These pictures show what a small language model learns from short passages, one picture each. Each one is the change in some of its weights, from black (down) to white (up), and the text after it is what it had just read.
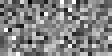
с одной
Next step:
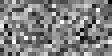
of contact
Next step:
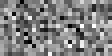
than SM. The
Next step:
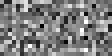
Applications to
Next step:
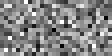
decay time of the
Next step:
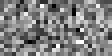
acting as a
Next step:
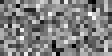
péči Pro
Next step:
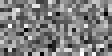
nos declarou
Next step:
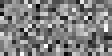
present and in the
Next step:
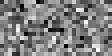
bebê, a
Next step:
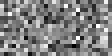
dacă se
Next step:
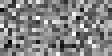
the research,
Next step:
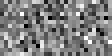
the chevron
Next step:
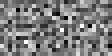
with respect to
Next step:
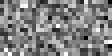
use of local
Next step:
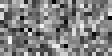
and clear
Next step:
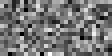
curiosamente em
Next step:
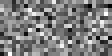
- Jajang
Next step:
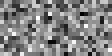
corresponding lines for
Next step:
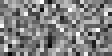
edges. An
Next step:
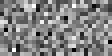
and used for the
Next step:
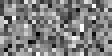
produced with the
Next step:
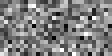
times of
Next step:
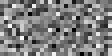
pino estiver
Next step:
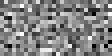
time but higher
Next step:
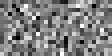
that such orbits
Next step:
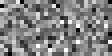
surface of a
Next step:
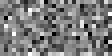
del conjunto
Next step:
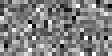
color favors
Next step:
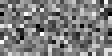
entry -->
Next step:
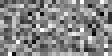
$% \varphi
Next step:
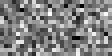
extending the
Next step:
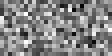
SNR is the
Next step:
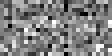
relative error
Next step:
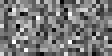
of Moldova.
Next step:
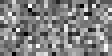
Haven CT
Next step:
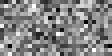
and so on.
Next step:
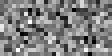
functions. In
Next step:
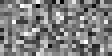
that required for
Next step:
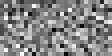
minimum of the
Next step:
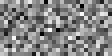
is the raw
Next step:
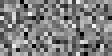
map and the
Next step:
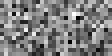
the AMS},
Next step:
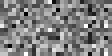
are related.
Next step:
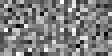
одной из
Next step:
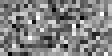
and gradients,
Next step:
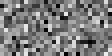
Energy cost,
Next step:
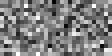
lower masses.
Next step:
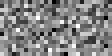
lower value of
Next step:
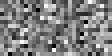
any vertex $i
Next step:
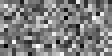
уходу за
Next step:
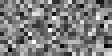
lobe region. The
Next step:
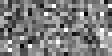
BR Estimation
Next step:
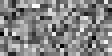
introducing the
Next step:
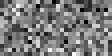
between the target
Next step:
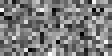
dan kuesioner
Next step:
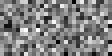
this particular case.
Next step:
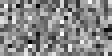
in recent work where
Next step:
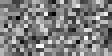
on oxidation
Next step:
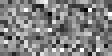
of artefact
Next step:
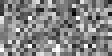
We have identified
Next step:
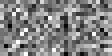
each mass level.
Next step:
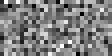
do Direito
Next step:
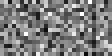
analogous to
